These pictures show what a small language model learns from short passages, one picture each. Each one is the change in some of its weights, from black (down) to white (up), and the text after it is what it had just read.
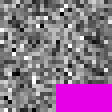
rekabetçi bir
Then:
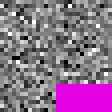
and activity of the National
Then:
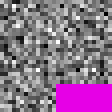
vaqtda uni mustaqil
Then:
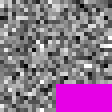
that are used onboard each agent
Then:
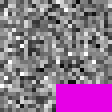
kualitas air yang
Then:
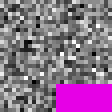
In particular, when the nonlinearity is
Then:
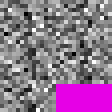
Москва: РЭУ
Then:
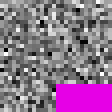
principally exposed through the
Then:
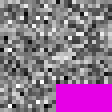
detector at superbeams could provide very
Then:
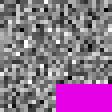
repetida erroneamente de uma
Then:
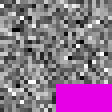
National Bureau of Economic
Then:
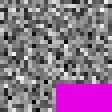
внимание на наличие
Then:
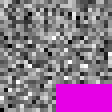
The stars are depicted with the black
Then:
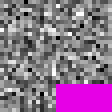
the band structure near the Fermi level
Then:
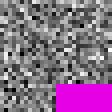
(iii)~parts of the
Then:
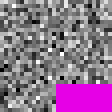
as técnicas mais utilizadas
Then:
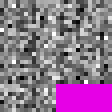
for driving forces in which the
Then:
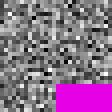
we expect: the Universe
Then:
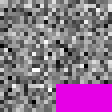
form $\bar{\lambda }/H =
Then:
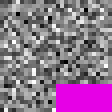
de las generaciones venideras.
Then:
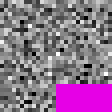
We evaluate numerically the process of a
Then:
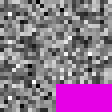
constant over the duration of the
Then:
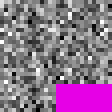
e editora chefe da Revista
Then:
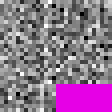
significantly different from another,
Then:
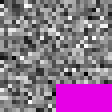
the fit parameters (amplitude,
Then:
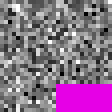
ko'rib chiqmoqda
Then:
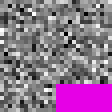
acceptable; reduce the step
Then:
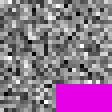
La imagen no es solo representación
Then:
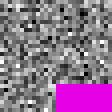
cases and a review of the
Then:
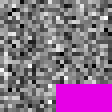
(Figure 1a). We explain
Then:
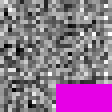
birligi va 12,8 %
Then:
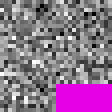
qalin va mustahkam
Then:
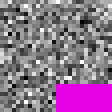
for relatively small Higgs masses up
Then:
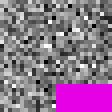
ao risco, na primeira
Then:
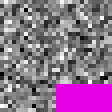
{author} {\bibfnamefont {K.}~\bibnamefont
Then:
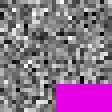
qoshidagi akademik
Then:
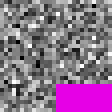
oluvchi “yashil
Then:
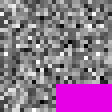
combining P- and S-phase
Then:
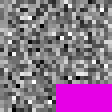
bahwa SCFA
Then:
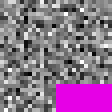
result analytically for random graphs
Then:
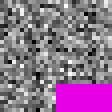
torres em todas as
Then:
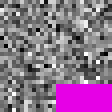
quasar to the barycenter of
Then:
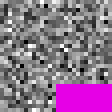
well as uncertainty quantification
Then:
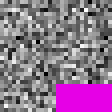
den Kalkalpen zu
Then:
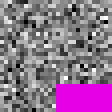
We have \begin{equation} {\cal
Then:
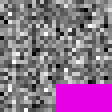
of think tanks, as well
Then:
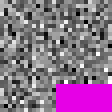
oshishiga muvofiq
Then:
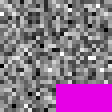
bo‘lib, o‘z
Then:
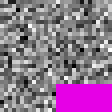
to equal filling where a
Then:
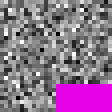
високу честь
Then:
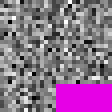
rhizosfer tanaman
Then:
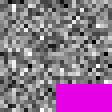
- **Fasilitator**
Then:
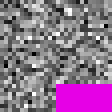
27. Shoaxmedova
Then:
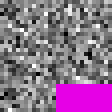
назарий таълимоти
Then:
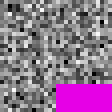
written as a surface integral over ${\cal
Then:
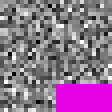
gebruiker. -
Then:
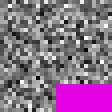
Digitais Região
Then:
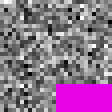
sempre presente all'interno
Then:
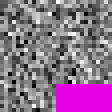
für die Klienten
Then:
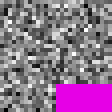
3D, 2 configurations are
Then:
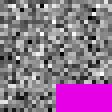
model (full line) and three models
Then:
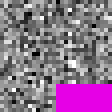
If we view $\r$ as made up
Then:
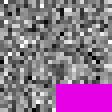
века у њој
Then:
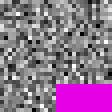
para ser docente. Sobre
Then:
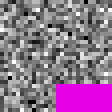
a definiu como demência
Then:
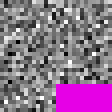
шахсларнинг устидан
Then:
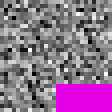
and 1.5mm, which correspond respectively
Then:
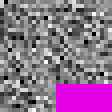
older opacities and equation of
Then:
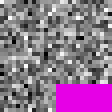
to get a good handle on
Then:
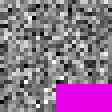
Prechtel et al.
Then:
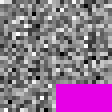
b, and g, respectively) present a
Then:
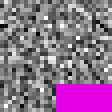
the (intrinsic)
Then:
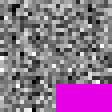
\end{equation} or vice
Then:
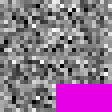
always achieve system stability
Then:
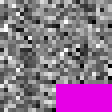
Possible Journal of
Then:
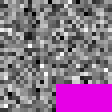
pró-reabsorção como
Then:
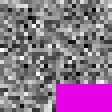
purity of the quantum state is a
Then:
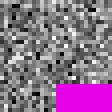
$\alpha$ and $\beta$ with the
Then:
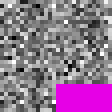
is in general a mixed one.
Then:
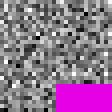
angular momentum is introduced for the
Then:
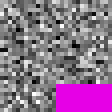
ishni internet asosida tashkil
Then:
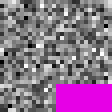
20 hours a week and
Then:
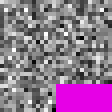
and walls - implementing a
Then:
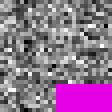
high-speed streams are
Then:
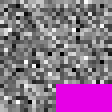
$N_{exp}$ stretched
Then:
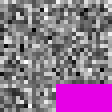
more convenient form is \cite
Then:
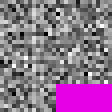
di riferimento abbiamo
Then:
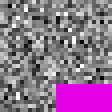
The phenomenology will therefore be similar
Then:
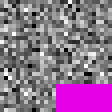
asnosida kelgusidagi
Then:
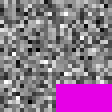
buldukları toplumla
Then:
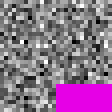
between $I_{\rm ON}$ and
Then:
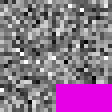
supertrace originate as variational
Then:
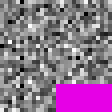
valuable quantitative check
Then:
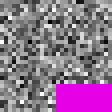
turns out to be useful to
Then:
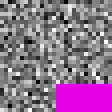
controller. The chip with
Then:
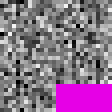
egiluvchanlik 2%
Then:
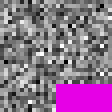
investigar probando nuevas y
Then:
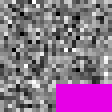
este mismo proceso algunos
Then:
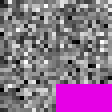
$t>>\alpha$, $\langle
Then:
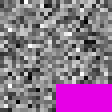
sovvertire l'ordine
